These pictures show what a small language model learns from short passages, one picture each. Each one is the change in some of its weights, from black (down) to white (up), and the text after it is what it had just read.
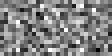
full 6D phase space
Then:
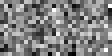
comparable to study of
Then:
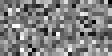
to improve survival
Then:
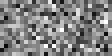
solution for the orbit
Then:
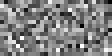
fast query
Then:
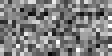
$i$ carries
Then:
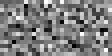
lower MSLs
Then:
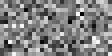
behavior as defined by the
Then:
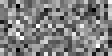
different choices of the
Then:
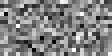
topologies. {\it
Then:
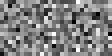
have an effect in the
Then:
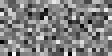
the melting rate
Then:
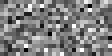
Devices and
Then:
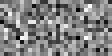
6. Figure 3.
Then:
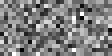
used to test the
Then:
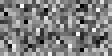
conditions by using the
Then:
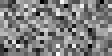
Institutions will be expected
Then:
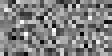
(only for
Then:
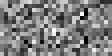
is plotted for the
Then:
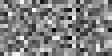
benchmark for feature
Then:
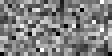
criteria that increase the
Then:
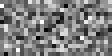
magnitude vector, and
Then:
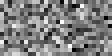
which is due to the
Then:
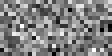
experience time or can provide
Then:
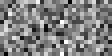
alternatives and strategies towards
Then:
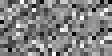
Ghana identified
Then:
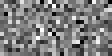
plays a vital
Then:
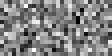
The updated
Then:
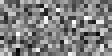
in addition to different
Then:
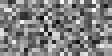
(David et
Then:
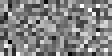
observed, compared to
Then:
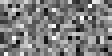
possible for localized behavior
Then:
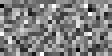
droplets on
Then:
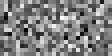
observed as a sharp
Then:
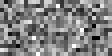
and TABLE
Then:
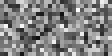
education in measurement and
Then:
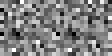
*Journal of
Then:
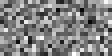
divergence for the
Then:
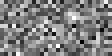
designs can have a
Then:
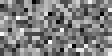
rms is $\sigma
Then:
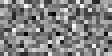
GRBs with
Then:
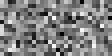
general, no objective
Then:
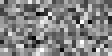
with higher virulence
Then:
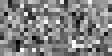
speed slows
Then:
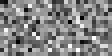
^aDepartment of
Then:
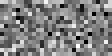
Higgs Boson
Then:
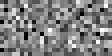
NPs except
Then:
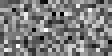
topic may qualify
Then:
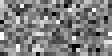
parallax offset
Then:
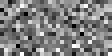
Key to this is
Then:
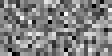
taken to dry the
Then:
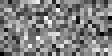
be controlled by
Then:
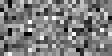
but also the magnetic field
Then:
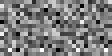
treats the material parameters
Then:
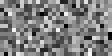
by adjusting the
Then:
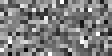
this case occurs in the
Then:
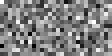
points of departure
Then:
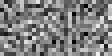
and discussed in the quantum
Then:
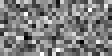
list of modelling
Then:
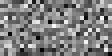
these phonons leads
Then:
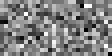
estimation. A proper
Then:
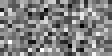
the highest standard of
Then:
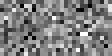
weak repulsive interactions
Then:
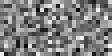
polar substrates:
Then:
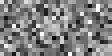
illustrated in the upper
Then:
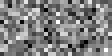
This explains why
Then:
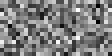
the published work.
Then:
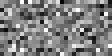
by TEM.
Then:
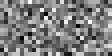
at $\tau =
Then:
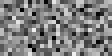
a scaling- and
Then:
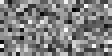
sense that it
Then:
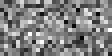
and collision
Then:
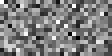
developed nations, and
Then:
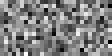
fluctuations in the fiber
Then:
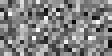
when the statement has
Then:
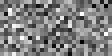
to ensure security. This
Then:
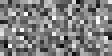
overlook certain
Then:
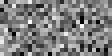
of independent pairwise
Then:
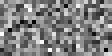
symptoms is
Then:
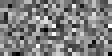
results are shown in
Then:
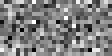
SCITL -
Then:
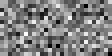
the observed baryonic
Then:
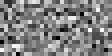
and Michael
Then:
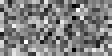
which is called the
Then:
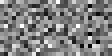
local environment. I
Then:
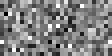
So what remains to be
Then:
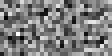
as the parent
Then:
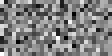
of complex AI systems like
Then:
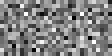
setting, training on larger
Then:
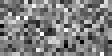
favor of
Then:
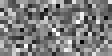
the nearest
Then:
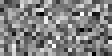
on the proximate
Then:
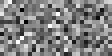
the ranges of
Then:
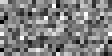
case, below the phase
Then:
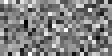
intervals used to
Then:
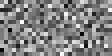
commonly occurring
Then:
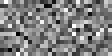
Greenhouse gas
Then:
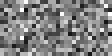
medium. They can
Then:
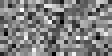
exhibit some degree of
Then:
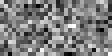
of the detected sources to
